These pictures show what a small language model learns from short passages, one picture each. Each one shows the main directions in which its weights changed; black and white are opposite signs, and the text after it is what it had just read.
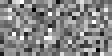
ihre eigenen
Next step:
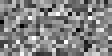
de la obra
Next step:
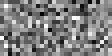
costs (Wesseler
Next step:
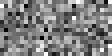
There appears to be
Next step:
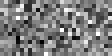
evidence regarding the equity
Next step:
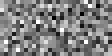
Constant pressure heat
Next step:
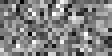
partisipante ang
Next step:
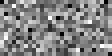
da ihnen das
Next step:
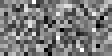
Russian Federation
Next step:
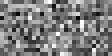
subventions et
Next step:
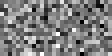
on how to support the
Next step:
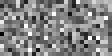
The second mechanism is
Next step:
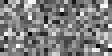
управлять и
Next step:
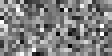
relación a la
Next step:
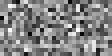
presence of fleshy
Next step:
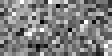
e foto do
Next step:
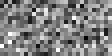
hasarın geri
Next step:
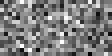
das auch autonome
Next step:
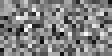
en estudiantes universitarios
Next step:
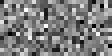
Channels and networks
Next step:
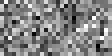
computador, eu
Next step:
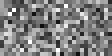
tanda tanya.
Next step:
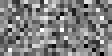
is to be added in
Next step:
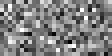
succeeded in significantly
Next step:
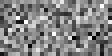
organisation Dissemination
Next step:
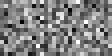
attack on the
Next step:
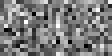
- Modelski,
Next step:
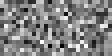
10. Galindo
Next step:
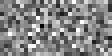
o'sishning asosiy
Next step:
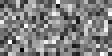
The primary goal of this
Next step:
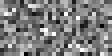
tulad ng
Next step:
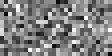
manifestações de
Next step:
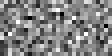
cm layer after 53
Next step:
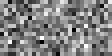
in Sierra
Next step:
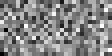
The training also improved the
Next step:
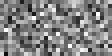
somete a un
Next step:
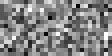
a także nad
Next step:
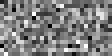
Mediante la realización
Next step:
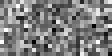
women, violence or
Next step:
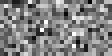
usage of EMR
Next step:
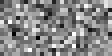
study of (i)
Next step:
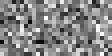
bilim bizning
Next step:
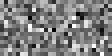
no dormir y
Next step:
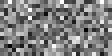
in logistics and
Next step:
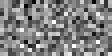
policies, and making
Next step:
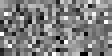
julgado pelo
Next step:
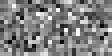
4 texnologiyalari asosida
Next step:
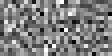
percentage in gas
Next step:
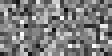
higher elevations limiting
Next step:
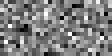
with over 60% of
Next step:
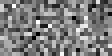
space occupied by
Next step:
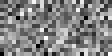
of the entire project must
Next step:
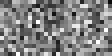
werden muss.
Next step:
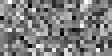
Social y, más
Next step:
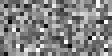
to Akeem
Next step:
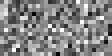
recomendações de
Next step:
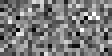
of resources..... 14
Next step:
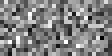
la validité du
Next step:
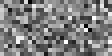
there and calling this
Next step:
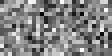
& Mateski
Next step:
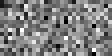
improve the process at critical
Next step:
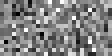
%) were less than
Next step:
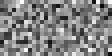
satellite data
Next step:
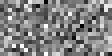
and Forensic
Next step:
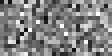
taken into consideration:
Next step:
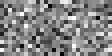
the society, Have
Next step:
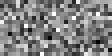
The dataset is primary
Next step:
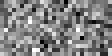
va kommunikativ.
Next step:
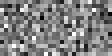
level of CA
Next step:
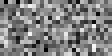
heavier than
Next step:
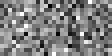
the fact of a
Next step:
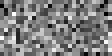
a reflexão sobre
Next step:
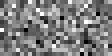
но зачем
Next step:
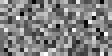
of Education through the
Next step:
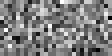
*Journal of Research and
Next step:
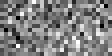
of the internet for the
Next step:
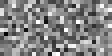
страхування від
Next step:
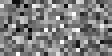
relationships over time and the
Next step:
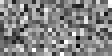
coverage of 10%
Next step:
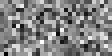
anormaux dans
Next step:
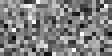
the latter having been
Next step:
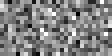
accuracy of the model was
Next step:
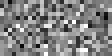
included in the viability
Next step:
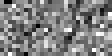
with auxiliary
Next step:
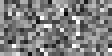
this educational culture sees
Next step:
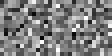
П. Гусев
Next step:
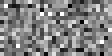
ice between China
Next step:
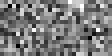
progress of the ET
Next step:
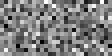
and batch size.
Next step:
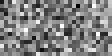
foundation courses
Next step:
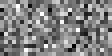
bajo costo
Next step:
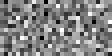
for 10 hours after
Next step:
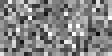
in the coordination of
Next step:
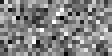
de lleno en
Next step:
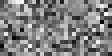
time to evaluate my
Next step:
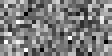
simple two-peak
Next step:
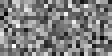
very difficult causing a
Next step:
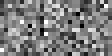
the dosage, the
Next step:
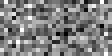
and width increase,
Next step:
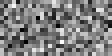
Trade Analysis Project
